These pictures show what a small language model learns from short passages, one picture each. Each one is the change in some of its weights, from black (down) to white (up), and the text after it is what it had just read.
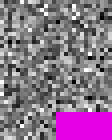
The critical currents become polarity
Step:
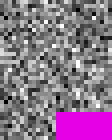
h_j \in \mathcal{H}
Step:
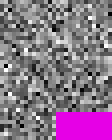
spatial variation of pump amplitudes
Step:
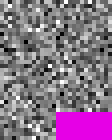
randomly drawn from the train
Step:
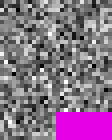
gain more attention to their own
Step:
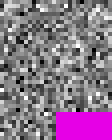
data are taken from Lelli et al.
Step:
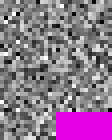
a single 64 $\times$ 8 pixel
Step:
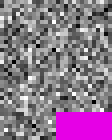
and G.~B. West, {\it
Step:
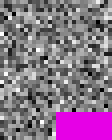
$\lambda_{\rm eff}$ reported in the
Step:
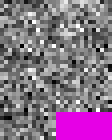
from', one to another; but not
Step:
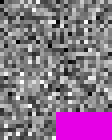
in the wavefront sensor and the
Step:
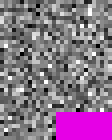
contribution to the tunnel current, so
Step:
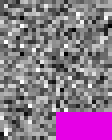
trained to optimize specific reward functions,
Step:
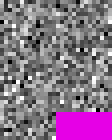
results seem to indicate the need for a
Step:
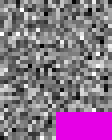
the count rates in the CN band
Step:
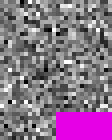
and the maximum in the easy
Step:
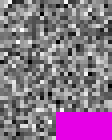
$^f$Institute for
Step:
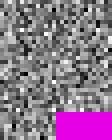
the set of indices labeling the different
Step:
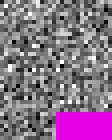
the boson-boson scattering
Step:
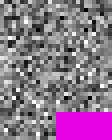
trigger particles, $S(\Delta
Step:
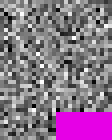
bake our windows at
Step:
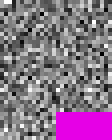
$f_{4}$ introduced below have
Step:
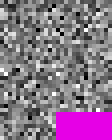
Earth, Atmospheric
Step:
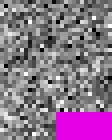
1$ to this formula yields the
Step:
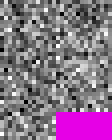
(a) and 3 (b) of Ref.
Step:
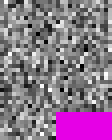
and lateral sound intensity
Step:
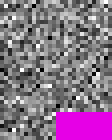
${\cal S}\equiv X+Y$ and
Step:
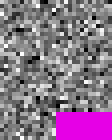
\epsilon_j$, since the parity of complex
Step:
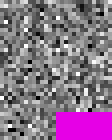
WD + RG component has a long
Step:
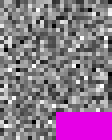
consensus in the literature regarding
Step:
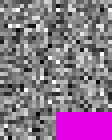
is comparable with the mean free paths
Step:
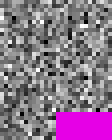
energy, i.e., the minima of
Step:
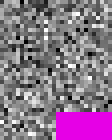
correspond to the outlying curves are also
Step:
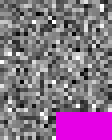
measuring the decorrelation timescale
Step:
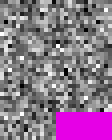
might originate from a mechanism different from
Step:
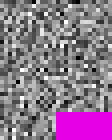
in section \ref{platecalc}.
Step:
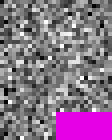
to be a background galaxy. The
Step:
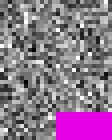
the FEF eigenstates, we
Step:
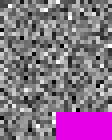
we choose $\hat A_m=\hat
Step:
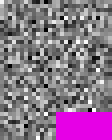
These works analyzed S abundances
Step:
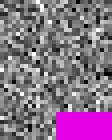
formed, perhaps with a weak
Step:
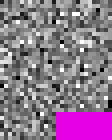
and $\xi=0.4$ determined in
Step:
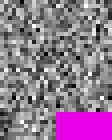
$i$ and $k$ for each
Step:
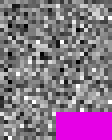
constant for all $z$ indicating mechanical
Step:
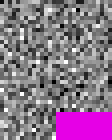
be equal to the corresponding values in the
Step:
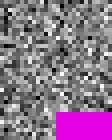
A., Timmer, J., and
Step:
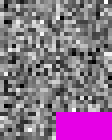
of noncubic crystals depends
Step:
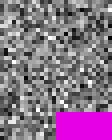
ACIS-stowed observation
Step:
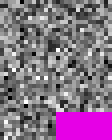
between and within the mode structures used to measure the
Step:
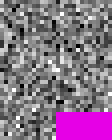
be less than a few percent if the
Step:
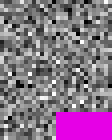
it should be kept in mind that
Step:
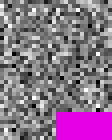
$x$ increases, GaMnAs
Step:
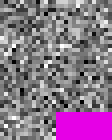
S \\ \Gamma_{ij} \leq
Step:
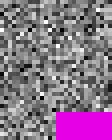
carried out while one of us
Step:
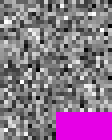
that the particle is drifting
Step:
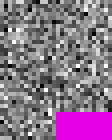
eigenvalue of the labelling
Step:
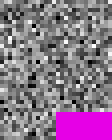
of gauge, but a {\em singular}
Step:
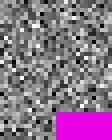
result considering that the lifetime of the
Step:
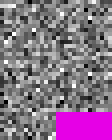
is a zone plate having a
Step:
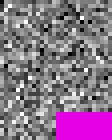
paper proposes a family of
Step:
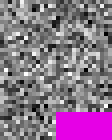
on this at all. One approach that has been
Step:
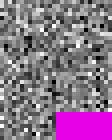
states reduces to solving a system of 4
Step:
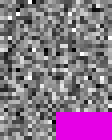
the other part of the lemma. For
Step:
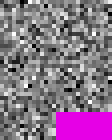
summary of the content interview with
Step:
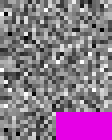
to use this coefficient stems from its particular
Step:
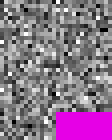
converged. Some information can be obtained
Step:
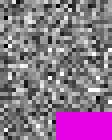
the ATOM telescope.
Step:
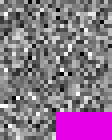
seismological data in geophysics and
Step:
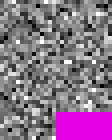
A ) as a collection of approximation
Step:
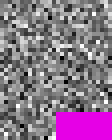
phases artificially reduced the
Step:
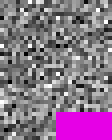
practice, let us further investigate
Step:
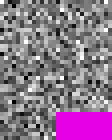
NGC~2359; Subsection
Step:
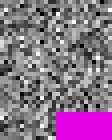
solve, obtaining: \begin{equation}
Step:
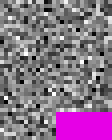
correlations, CPQMC is used to
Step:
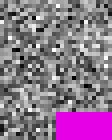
in paper \cite{Zhang2},
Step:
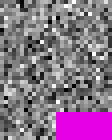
inflow of gas towards the
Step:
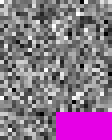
orbital ($\Gamma_\mathrm{A}$,
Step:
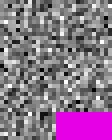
than the gyration radius of the
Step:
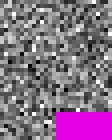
elastic contributions, being more
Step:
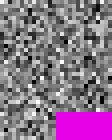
It is not immediately clear
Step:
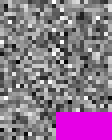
in reflected and transmitted
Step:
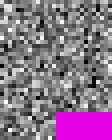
XDGMM is able to properly
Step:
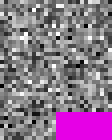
is very difficult in pathology
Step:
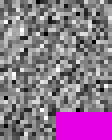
"Stochastic effects of ice
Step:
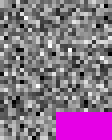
same results hold for photon B as well,
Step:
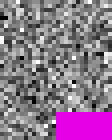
prefer lower values of $\xi \approx
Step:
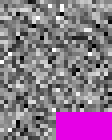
depend on the angle between the velocity vector and
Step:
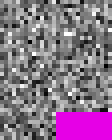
matrix \$ is invertible iff it
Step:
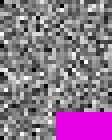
baselines using the same EGNN
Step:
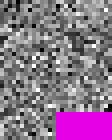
in chain mobility due to reduction of the
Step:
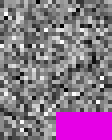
capacity with number of chairs;
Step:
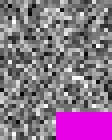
neither additional capacitors nor
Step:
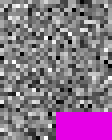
reports a detailed investigation of
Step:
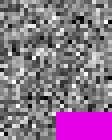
practical, such as the bounds for
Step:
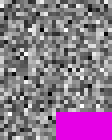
due to accidental cancellation of
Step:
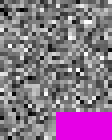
is filtered out, we can write
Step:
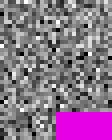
of mass system. Then the rapidity
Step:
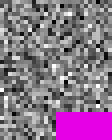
is a completely in-plane problem in
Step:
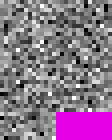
superfields with respect to the
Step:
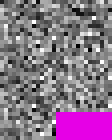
c c c c} \hline \hline {\bf
